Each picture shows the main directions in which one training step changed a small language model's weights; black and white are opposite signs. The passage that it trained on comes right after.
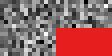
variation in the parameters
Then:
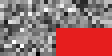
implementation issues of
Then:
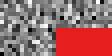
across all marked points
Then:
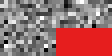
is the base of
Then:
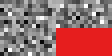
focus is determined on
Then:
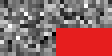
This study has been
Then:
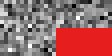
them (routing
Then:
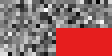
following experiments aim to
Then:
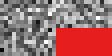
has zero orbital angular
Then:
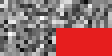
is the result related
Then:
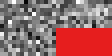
a phase of a
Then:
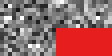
Hung W.
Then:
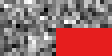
keep concentration and diversity
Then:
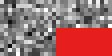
and the frequency to
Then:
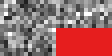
spreading of the
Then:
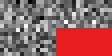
per bit
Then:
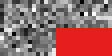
materials design standards towards
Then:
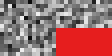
data. In the
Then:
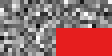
more comprehensive evaluation of
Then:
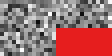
point source offset
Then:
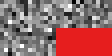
our error estimate for
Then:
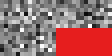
95% confidence interval
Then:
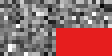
that generate light,
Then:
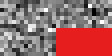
section we will constrain
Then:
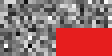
of dressing
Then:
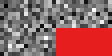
only blanks at
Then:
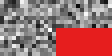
branch of the
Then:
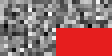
overall optical network
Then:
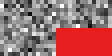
and M1D
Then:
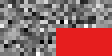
a total of
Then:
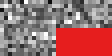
demonstrates that customers
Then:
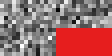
loss of atoms.
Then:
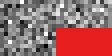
estimation a large number
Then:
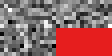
allow any man to
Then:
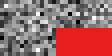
\map U$
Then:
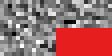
the optimal mixing parameters
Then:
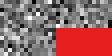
clients to
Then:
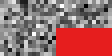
of numerous
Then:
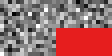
the rapidly confined
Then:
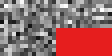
works produced by the
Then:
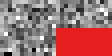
gradients, and
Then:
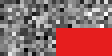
critical role in the
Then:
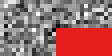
rigorous comparison
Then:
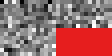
to note that the
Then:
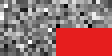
standard pipeline processing
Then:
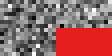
coupling fixed. For
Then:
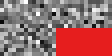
two vehicles when they
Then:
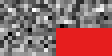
businesses, information
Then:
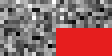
enhancing sales
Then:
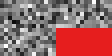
sheets is referred
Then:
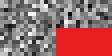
achieving food production
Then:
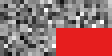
The shifting
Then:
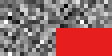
Some investigations were
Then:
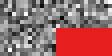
because it is not
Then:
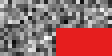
learning programs and
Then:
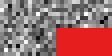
assumptions on total
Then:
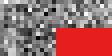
value system in the
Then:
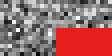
SNPs. The
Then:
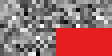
in one of
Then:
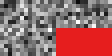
data of this
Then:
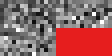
acid solution, on
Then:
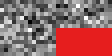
production wastes.
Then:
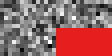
of psychology training
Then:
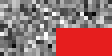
advance in
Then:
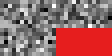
Distributed Security
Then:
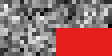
DTM and
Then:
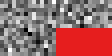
especially at high
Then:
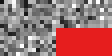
for the radial
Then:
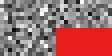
expect that such a
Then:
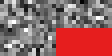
the results of the
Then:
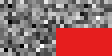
is exactly why this
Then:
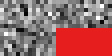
Gaussian distribution with zero
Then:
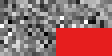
it has never been
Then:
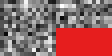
of spacetime geometry,
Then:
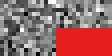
manufacturing due to
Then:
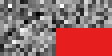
Evaluation of
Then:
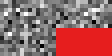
$t$ to
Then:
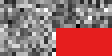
and the free quark
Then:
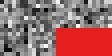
from the sensors and
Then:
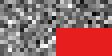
the most optimal
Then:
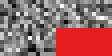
in future projects.
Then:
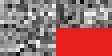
masses and mixing angles
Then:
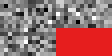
Dublin dataset
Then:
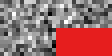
and last name)
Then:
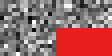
of photon emission rate
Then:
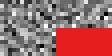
the Ohmic
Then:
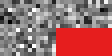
and improved efficiency will
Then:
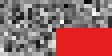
are several qualitative features
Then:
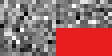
point (CP)
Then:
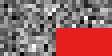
and in vitro
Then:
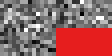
over 100-known
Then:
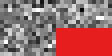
median, but they
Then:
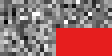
utilizes a
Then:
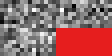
diverse groups of
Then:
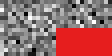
\eeq satisfying
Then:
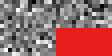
be attractive to
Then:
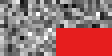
if the candidate block
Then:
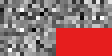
into gauge connection to
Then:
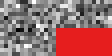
of Free
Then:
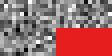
in MIC value
